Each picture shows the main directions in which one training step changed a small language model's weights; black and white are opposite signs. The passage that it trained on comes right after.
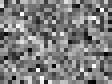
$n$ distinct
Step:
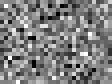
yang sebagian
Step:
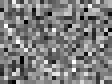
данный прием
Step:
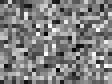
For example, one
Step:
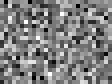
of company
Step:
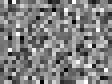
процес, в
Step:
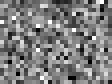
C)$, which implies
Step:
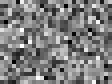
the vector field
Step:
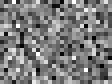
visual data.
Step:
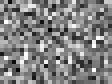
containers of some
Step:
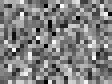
$, we write $
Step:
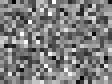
free float
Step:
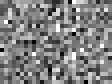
systems, see,
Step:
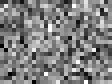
group $G$
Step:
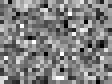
see that the Euler
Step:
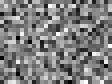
Per fare
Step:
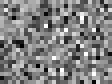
for any $\epsilon
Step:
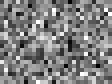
be positive definite in
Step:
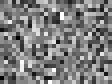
n)$ with
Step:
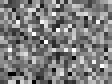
its Cartan
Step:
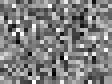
форм и
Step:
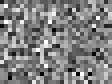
a positive drift
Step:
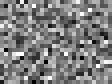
An important point to
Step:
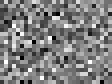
by a mutation
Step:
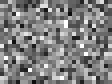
known that the mathematical
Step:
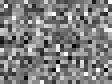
no element in
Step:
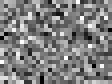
$n \in
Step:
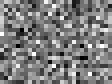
education, digital
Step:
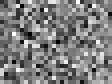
large numbers of
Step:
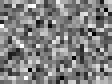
the set of all
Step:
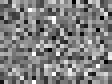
following infinite summation
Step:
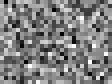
mavjud ilmiy
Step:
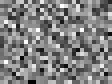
to suspensions
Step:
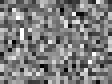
necessary for this
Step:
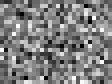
, \ldots ,
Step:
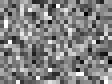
prevention of
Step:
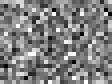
Next we let
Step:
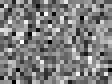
C}$ realizes
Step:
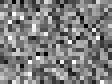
0$ for
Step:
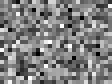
duosi bilan
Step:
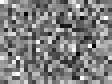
constraints, exclusion
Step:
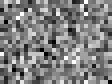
for Shaping
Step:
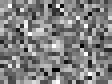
parte importante para
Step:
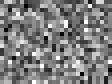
that this is the
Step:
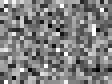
$g$. Therefore
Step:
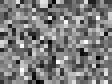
and optimality properties
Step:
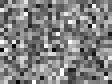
gestor do
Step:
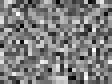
to use the
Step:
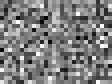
atât de”,
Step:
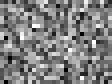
relative space of
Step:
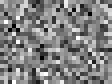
de celui qui
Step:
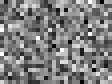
the sets from the
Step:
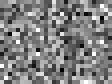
esta tosca
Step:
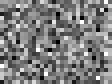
técnico del
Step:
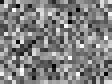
absolute positive
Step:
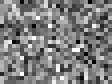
the results about four
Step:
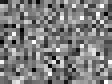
slave system
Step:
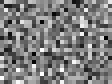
критики и
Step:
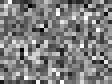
as in the proof
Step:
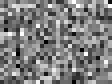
дослідження –
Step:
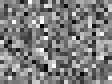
of round
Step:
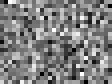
bahasa yang
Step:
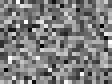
de las normas
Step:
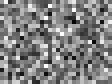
We also provide functions
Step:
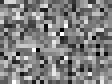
analyze this question
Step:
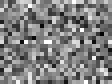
we have to reduce
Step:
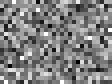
$f$ is
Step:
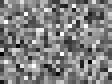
uma perspectiva
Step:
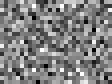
to satisfy for the
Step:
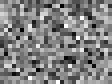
ega bo'lgan
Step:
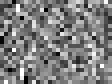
olgan holda
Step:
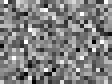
to show that it
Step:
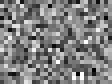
\theta >
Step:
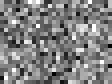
the nearest
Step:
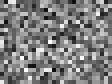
need to show that
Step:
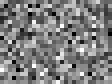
oluvchi materiallar
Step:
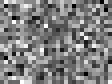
if $\Lambda$
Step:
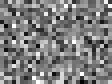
Injekt und
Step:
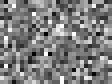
It follows from the
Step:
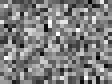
in the definition of
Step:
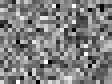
seem important.
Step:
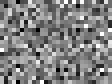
indexes) to
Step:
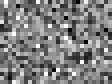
manifolds appearing in
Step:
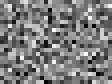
a special feature
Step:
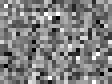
present a constraining
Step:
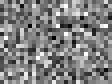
growth factors,
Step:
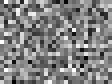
composite optimization
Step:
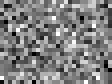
lambung dapat
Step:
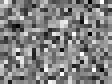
the center of the
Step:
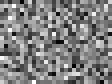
their intersection number $$
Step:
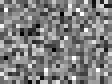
with respect to an
